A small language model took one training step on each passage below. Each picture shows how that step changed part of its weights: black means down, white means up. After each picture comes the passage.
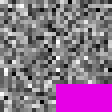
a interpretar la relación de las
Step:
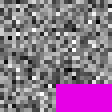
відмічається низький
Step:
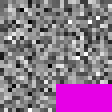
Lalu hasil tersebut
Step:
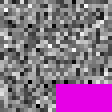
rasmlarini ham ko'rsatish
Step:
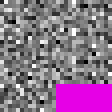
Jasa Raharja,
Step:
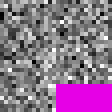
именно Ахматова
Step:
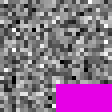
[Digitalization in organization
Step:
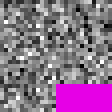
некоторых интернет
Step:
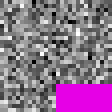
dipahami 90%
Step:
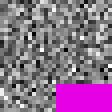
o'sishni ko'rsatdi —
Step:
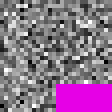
worden derivaten ook
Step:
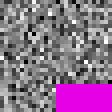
quvurlarini yuvishni,
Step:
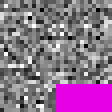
tanesinin (% 5,0)
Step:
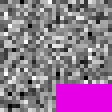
living in the name of
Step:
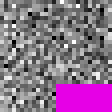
número médio de
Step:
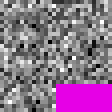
eğitimi başlığı
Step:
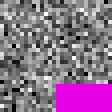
got [DCEU,
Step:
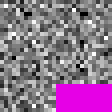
dengan kebutuhan di
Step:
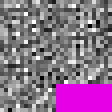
ijobiy fazilatlarini
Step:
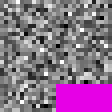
da diminuição do estresse
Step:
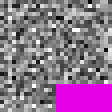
запустил первый
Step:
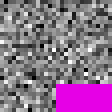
estratégicos presenciales en
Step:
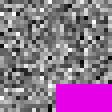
— город Алматы и
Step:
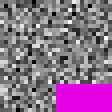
Fd. Agric.*
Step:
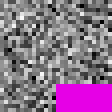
*a quo* para declarar
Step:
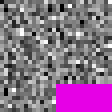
The Modern Science. – New
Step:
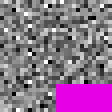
Mediante una encuesta determinó
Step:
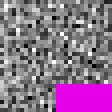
1,5 mln ga
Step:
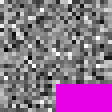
sportchining organizmini tashqi
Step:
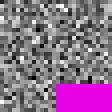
menu bermain 2.
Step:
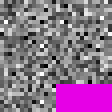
a licitação a partir do
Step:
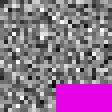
fanidan uyga vazifa
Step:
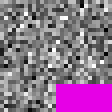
показали, что использование
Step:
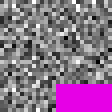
IP, Dray A,
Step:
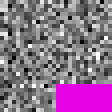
Epstein E., Falk
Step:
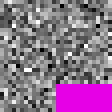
от внешних условий.
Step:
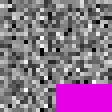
darajalari va grammatik
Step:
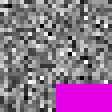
Unies en Somalie
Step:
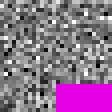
мумкин; Топшириш
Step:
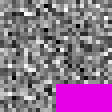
județului Bihor*, în
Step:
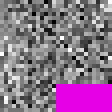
aula virtual es un factor
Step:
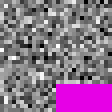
aber nicht hinreichende
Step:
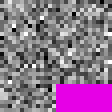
joyiga moslasha olmasdan
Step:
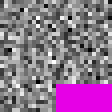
meio, pKa do ativo,
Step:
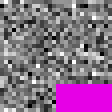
como forma de gravar ou
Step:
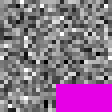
организме за 4 недели.
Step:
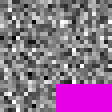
acuité particulière dans un
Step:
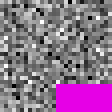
un esperimento in cui
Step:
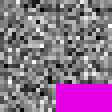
MRE) et plus de 1100
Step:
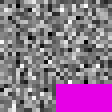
ko'proq Lambertning
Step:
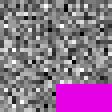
citan al deterioro de la
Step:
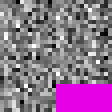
Shaxs bo‘lish
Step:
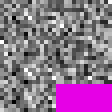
період досліджували
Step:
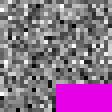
окружающей средой:
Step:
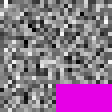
qulay tabiiy muhitga
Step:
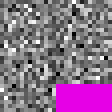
terdapat perulangan frase
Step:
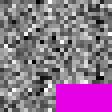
embargo, de la disposición
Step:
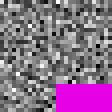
anglais liés à la
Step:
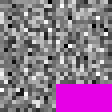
Council England.
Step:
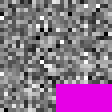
dos pacientes, em grande parte das
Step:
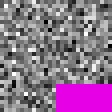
tahsil oladilarmi yoki
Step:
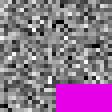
▪ Síntesis
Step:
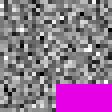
в Манну, не смог
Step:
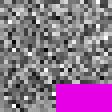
de su entorno; todo
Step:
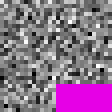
Цветковой Н.А. и
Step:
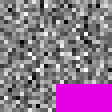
Zonas Indígenas.
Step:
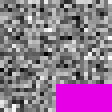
єпископ скликав
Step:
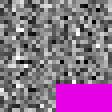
in Uzbekistan. *Asian
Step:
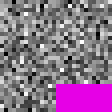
contra esas sustancias,
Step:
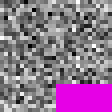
S не суть P» или
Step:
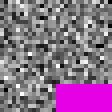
influenciado pela IA,
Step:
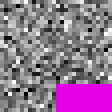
основе долгосрочных
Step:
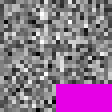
Tramitadas por los Agentes
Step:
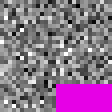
a musical score for a
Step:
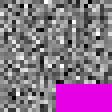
e duas classificações de
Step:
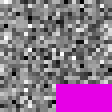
более действенные
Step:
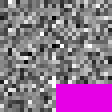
свинско месо –
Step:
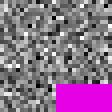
dibagi jumlah siswa
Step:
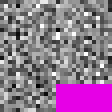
Hij hoeft niet,
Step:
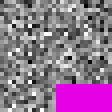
diapazoni, jozibali
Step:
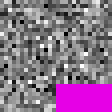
de măsura în care
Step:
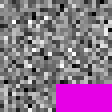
Faculdade Católica
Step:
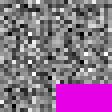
La détention du bien par la
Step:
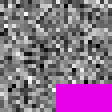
interior como en el exterior; y
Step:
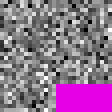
daerah adalah dengan menganalisis
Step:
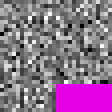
uchun (taqsimlangan tizim)
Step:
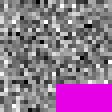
of Railway Transport
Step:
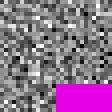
internete a rozsah
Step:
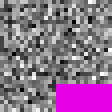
любовь, в которой на
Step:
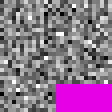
siyosiy madaniyatning
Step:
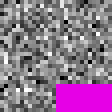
Tugunlar haqidagi
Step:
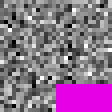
високий ступінь
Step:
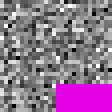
усулларни танлашни
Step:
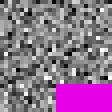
газом засеивали
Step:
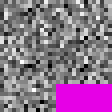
sozialen Umfeld ist
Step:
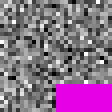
aus dem Förderplan
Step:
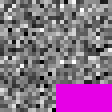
viloyati sharoitida
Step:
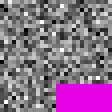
moderna; arquitetura
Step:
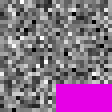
qilgan. Yuklangan materiallarning
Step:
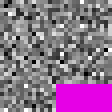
Д.И. История
